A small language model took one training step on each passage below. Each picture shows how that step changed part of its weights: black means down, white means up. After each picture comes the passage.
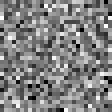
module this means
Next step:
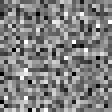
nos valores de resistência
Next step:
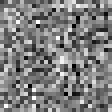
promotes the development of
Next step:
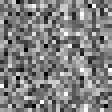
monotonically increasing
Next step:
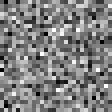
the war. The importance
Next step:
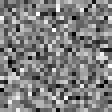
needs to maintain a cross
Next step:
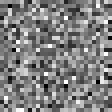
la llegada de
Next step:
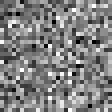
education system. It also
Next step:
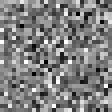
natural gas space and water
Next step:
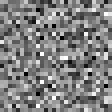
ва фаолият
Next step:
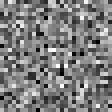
capable of supporting
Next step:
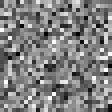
Angaben zur
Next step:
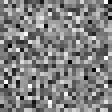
corpus. The
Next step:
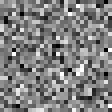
jinoyatlar bir
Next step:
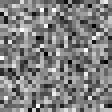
percepción de los
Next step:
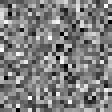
be drawn from
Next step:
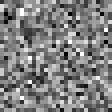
breath. It is
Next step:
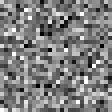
cuidando y
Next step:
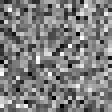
kryć swe
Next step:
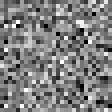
The quantitative aspect of
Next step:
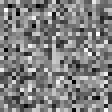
worlds; textual
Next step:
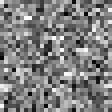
В каталогах
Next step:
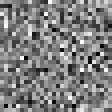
from the sinc function
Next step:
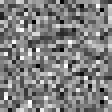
ressalta que,
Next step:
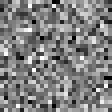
Concilio di
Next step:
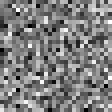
на кутю,
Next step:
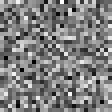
the Trainable and
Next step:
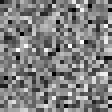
Because of the
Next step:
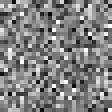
вытекающих из
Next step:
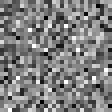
LIGNIN –
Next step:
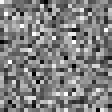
somente através de
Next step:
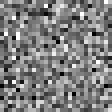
Pada aspek
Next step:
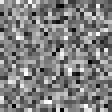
partial tear in
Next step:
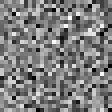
group exhibit almost
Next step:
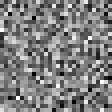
sociales en el
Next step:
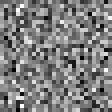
que haja uma
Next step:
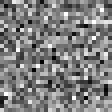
es la frecuencia
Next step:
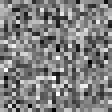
to the soaked
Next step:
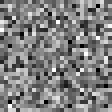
можно судить
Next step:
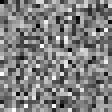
example, the section where
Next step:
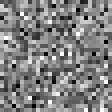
entails exploiting
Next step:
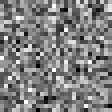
conditions are applicable,
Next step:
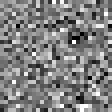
Павлов ² ,
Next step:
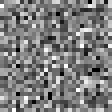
theoretical and practical issues and
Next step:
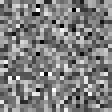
employed in the study area
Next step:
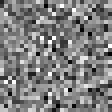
and shaken for 3
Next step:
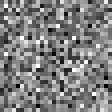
Hans Martin
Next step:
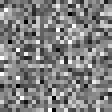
a 23-gauge
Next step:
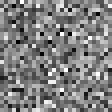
davlat o'zbek
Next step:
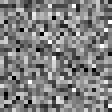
activities. The Project
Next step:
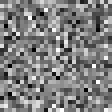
few existing works by providing
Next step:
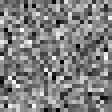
areas at a higher level
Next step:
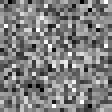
applications. This class of
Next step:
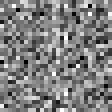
simple methodology for calculating
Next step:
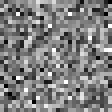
metaphor she was
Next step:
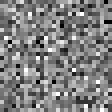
obtidos nos
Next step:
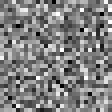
it does not suffer
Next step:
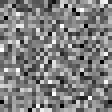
índice de
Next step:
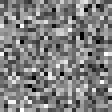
related to the purpose of
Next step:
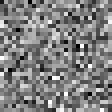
equilibrium with
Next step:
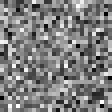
lists available at
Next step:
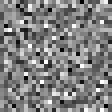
exigem, para
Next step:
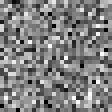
en particulier),
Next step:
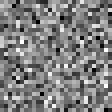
insight into this important
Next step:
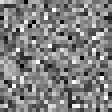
Un ejemplo de
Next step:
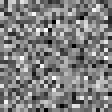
Estado e sociedade
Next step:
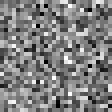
themes in the
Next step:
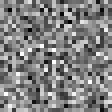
time. The results indicated
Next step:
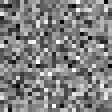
er den samme
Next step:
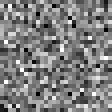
куч олти
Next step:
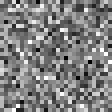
It is true that
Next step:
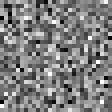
en el producto
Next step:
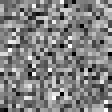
frequently used in
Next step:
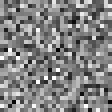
by [14] cannot
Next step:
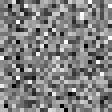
plot shows one
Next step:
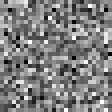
legal act on
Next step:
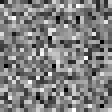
that the effective implementation of
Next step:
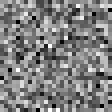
working environment and globalisation
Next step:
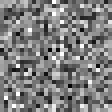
ставит перед
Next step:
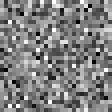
developed method was validated
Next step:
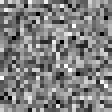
a condição que
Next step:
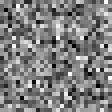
need to be continuous
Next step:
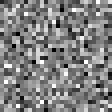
left lower limb was
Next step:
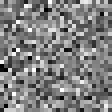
its pathways of
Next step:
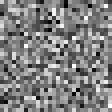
abierta y
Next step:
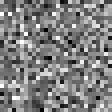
y la carga
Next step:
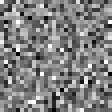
are employed to vary cell
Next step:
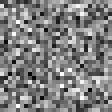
– 5ms in the
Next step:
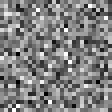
of Community
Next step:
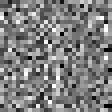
programme areas address issues
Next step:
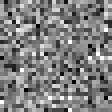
can improve the cost.
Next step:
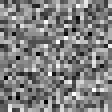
with the also in
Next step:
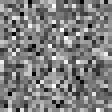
in educational activities by
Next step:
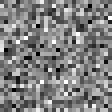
o intuito de
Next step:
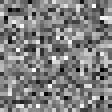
a high level of
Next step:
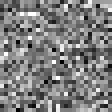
fracture may cause
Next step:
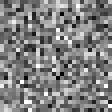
a two by six
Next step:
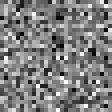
în raionul
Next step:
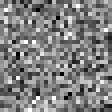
open-source code
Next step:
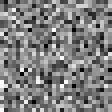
the evaluation of natural science
